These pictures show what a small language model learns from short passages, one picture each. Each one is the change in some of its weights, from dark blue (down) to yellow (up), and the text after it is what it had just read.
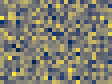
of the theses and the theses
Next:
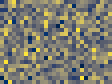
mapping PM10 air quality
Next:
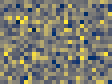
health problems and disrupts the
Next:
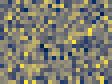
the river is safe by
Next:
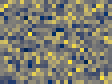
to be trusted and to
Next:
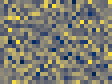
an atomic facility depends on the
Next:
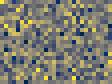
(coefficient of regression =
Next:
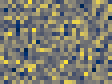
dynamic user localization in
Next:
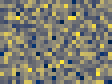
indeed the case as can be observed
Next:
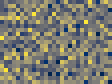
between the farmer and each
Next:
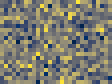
advance economic development. As
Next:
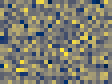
\delta d\left(\nabla
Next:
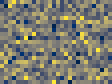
double gluon distributions, we
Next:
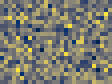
compounds, it is firstly
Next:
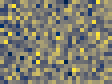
control 4. Discussion
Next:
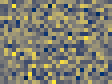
cooperative society*
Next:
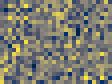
concentrate [57]. The study
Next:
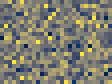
k\times\ldots \times
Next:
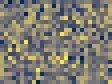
order to observe (i), note that
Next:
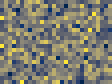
is little variation on
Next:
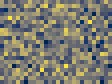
validity of (2.5)
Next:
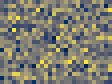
due to more training data. In
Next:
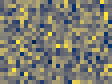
of careful archiving
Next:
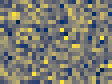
and uncomfortable situations.
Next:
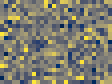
avoid overgrazing and
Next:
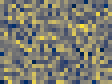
time interval $[0,t]$, we
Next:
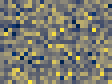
phase on the bulk
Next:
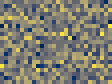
gastric motility and
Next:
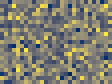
ones in each rows and
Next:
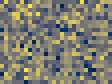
pinned contact line at
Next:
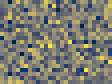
the expense of reduced
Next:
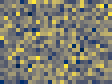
tail at about 221 nm
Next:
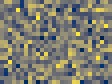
N}. \end{eqnarray}
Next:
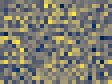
each source. ALLSTAR is
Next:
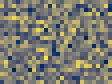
slicing, the medium access
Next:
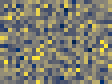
have priority 1 and the other may
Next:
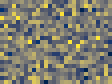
in long-term PC
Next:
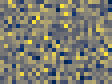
Laplace domain, then we
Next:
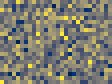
past interactions, improving the
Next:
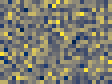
the diagonal, indicating that
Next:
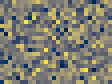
\caption{The reconstructed
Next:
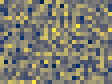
photocurrents with the band
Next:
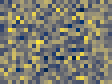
that emerging MALL research
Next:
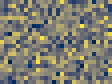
if it belongs to
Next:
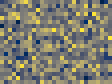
and data protection.
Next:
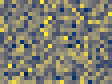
major drawback of buccal
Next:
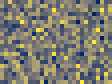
solution with $h < 0$.
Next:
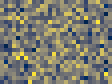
driving, $\omega<\Omega$,
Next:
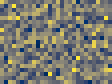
be improved to face several
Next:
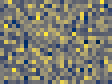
Nahm transform mapping
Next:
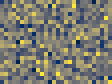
it may be that there are additional
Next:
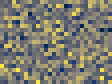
our initial $D$-basis
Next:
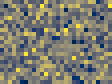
Polarization dependence of
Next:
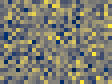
the new value of the NF after
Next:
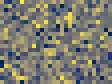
ft}) degrades pure
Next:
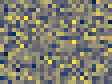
whether tested skills have since
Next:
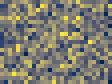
to the RF band of the
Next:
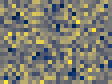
tunneling and reflection
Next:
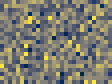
\cite{fs}, is given
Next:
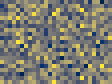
between LCTV spaces.
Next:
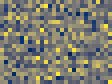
service play an important role in
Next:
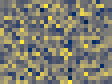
adjunction in propositional logic
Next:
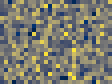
by World Bank in
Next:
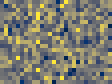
Our method improves the
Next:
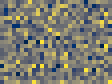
characteristics under various physical conditions during their
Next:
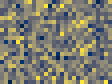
are often shaped by their
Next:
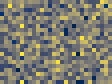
MATERIALS A.
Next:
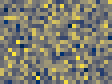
finite subgroups. Taking
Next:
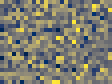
tests noise level is 1\% for
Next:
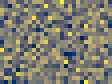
\hline {Matched-z
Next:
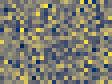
commutative but subtraction is
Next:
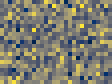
the company's ability to
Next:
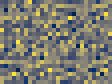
emulsomes. This
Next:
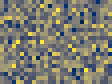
administration, Data
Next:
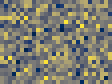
platforms or subscription
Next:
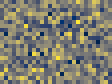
$\calW$. The key idea
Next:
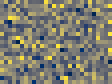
a few. The topology of the
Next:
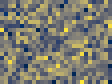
becomes the source of discomfort
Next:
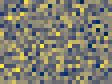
disk during the initial phase. We
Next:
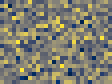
river to determine existing
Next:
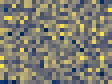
society. We have only
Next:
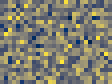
followed by concluding remarks
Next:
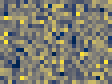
points at which to evaluate
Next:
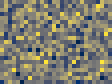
penalty. These are
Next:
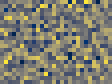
innovation departments in public
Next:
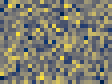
cosine of the zenith
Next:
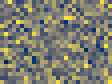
a smooth, closed, and connected
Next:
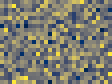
design of the main working
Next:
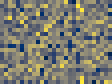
divide the set of vertices into equivalence
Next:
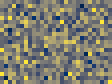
naive estimate of the
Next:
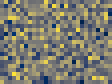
a non-constant common
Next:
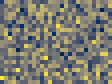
The {\em quantization}
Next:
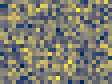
to that $X$ is a
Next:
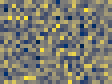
child support) resulted in the
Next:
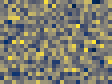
a simulation running for 15
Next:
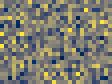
fault (UVF). A
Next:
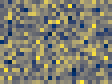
the possible variation of the spin
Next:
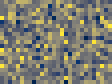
of the spectra is expected to be
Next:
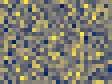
T}(B_C)$. Moreover,
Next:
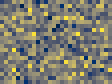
birth decide to
